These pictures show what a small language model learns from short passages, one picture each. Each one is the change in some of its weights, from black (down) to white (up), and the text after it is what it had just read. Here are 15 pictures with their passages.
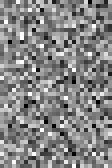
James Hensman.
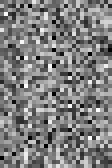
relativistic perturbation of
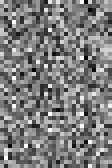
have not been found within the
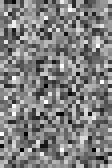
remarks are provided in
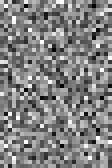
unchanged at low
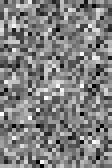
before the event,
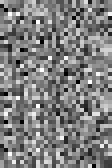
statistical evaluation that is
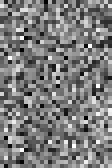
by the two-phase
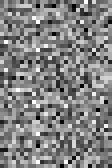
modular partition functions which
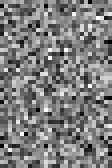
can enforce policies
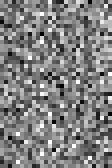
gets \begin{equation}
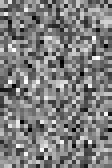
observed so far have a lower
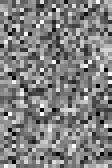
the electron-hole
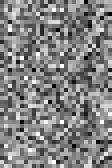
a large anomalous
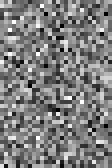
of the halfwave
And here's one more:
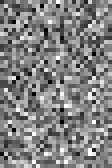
by repeatedly
